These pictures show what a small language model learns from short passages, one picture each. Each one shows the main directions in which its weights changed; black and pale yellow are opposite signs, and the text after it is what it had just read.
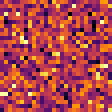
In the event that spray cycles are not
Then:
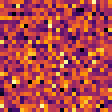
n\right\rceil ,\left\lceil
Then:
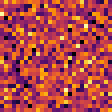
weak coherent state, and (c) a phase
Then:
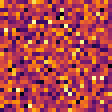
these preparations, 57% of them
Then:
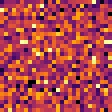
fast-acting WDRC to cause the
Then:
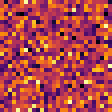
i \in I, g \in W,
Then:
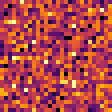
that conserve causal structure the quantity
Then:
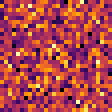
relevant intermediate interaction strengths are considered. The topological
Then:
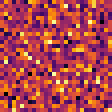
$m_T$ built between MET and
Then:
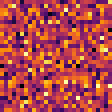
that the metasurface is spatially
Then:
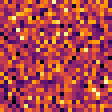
\begin{equation} \frac{\D
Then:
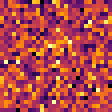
to derive the deflection [21]. The high
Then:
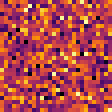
of the form $u_1 \otimes
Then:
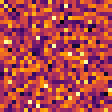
Future Work 36 List of Figures
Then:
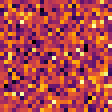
Vuong QH, Nguyen
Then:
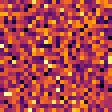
the editor and its underlying virtual machine.
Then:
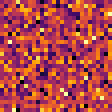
\le q_2 = 1$. The proof
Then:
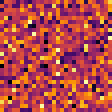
substantially when $H$ is small.
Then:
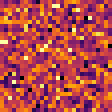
a matching of a cubic graph
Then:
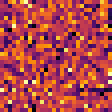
of the supplementary material and deposited
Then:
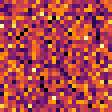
introduced. This leads to a drastic increase
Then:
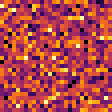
shallow natural lake and easily affected by
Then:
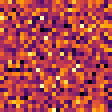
Steppe, sedentarism,
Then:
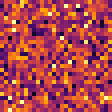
in female athletes, while the decrease
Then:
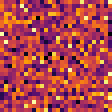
as a Wireless transceiver
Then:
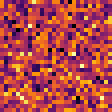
have a diameter that converges to $0$,
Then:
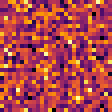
and in turn $Def(X)$ is the
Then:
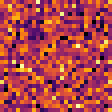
Based on the features of J0006, namely
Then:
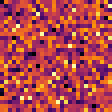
pump system, we first calculate the
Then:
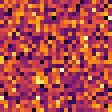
findings across these briefs point to the opportunity
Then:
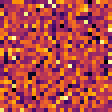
General Surgery. Present study
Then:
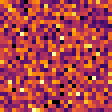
of southern Ecuador over
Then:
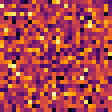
to carefully distinguish, between a wide variety
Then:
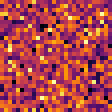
three monitoring sites exhibiting a relatively similar response in
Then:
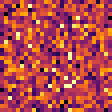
number density of compact groups by $\sim
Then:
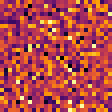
far predominantly prioritised the
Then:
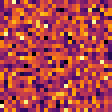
indicates the need for conservation and protection of
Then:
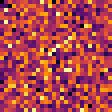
input from neuron $j$ takes the
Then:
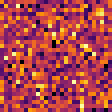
maximum principle holds for $ L $ in $
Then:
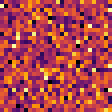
role, we obtain the following eigenvalues and eigenfunctions
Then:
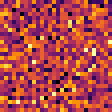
operation. Meanwhile, the field engineer
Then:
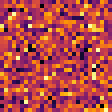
THE SIMULTANEOUS
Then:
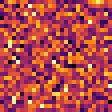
case of oriented graphs. Subsequently, Li and
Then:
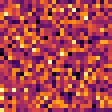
main features of this tool is the ability to analyze
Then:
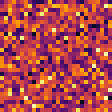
(b) Pectin distribution and
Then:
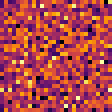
the following. \[ \begin{array}
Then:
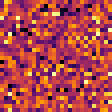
and Hyperbolic Sine Functions}
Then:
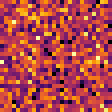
reveals the other difference in users' behavior among
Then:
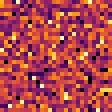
both raw death counts and
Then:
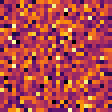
variety of learning trajectories. Commonalities among
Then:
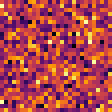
at a temperature in the heating water at the
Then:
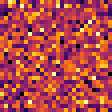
by social scientists to characterise
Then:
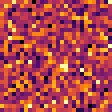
ABSTRACT Sharing and exchange
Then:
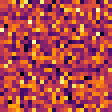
oldest and one of the newest
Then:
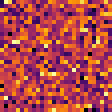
to reorientate the external static magnetic
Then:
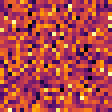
in economic growth in Nigeria. The study
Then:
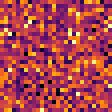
lymphoblastic leukemia
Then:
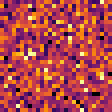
weak $L^1$ boundedness of the
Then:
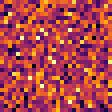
an (generalized) Eckardt point
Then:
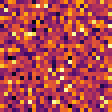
transcriptomic features corresponding to both deep and
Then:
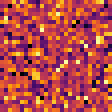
also positively impacts cholesterol and
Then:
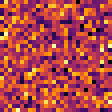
that every irreducible component of $\tilde X$ has
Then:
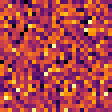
of pretrained LLMs to synthesize test
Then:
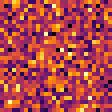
geometry (i.e., the edge
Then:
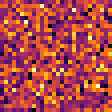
To do so, we expand the Fourier components
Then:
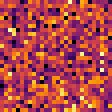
agranulocytosis) are significant.
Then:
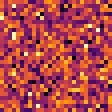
doped fiber amplifier
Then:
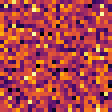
a direct proof of lemma 2.13. Proposition
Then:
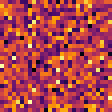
for the systems with the complex wave function.
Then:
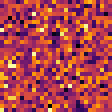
is also a norm-dependent set. By
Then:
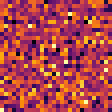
their everyday lives. We argue that
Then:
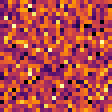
of order $n$ that satisfy $\mathfrak
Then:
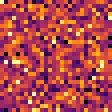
Lnud V mod indic impf ps
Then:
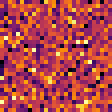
learning, unsupervised learning is a much
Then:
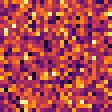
between $X$ and $Y$
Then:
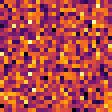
right sides of the equality. \ The difficulty
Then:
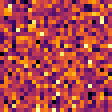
and depending on the relative position of the shifts.
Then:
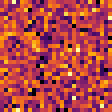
with two components: luminous matter is embedded
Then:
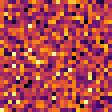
the counter is broken. Such processes, of
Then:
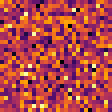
an example, let us consider briefly how
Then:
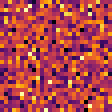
the complex manifold M , underlying a fixed trivialization
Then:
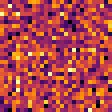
the use of A10-020 absolute
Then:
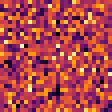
relative spectral sequence (\ref{relspec}). For
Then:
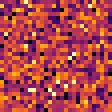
limit and no bound orbits are possible. The
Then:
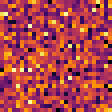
the logistic model performing best overall. Each of
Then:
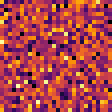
high-energy and low-energy muons
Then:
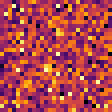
constructing interpolants. Overall, the
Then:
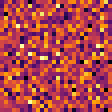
excitation between two eigenstates $\vert
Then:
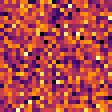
input tables. The predicate filter is
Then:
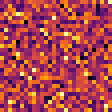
The Gogny force shows a strong increase
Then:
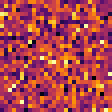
the only diagonal gluon field is relevant for the
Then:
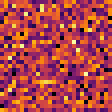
*Erymastacus* is a
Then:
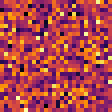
In other words, the photon moving to the
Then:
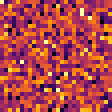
good 'Eating bread is good.'
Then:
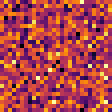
and do it right, dedicated resources
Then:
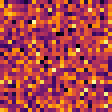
to caution and strategies aiming to conserve
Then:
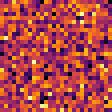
However, in this case the linear curvature approach is
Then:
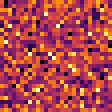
machines. The methodology allows programs to be prepared
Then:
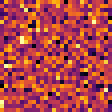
corrections to the poles but also shows the existence
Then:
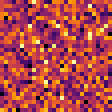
the test set. This indicates energy efficiency, showing
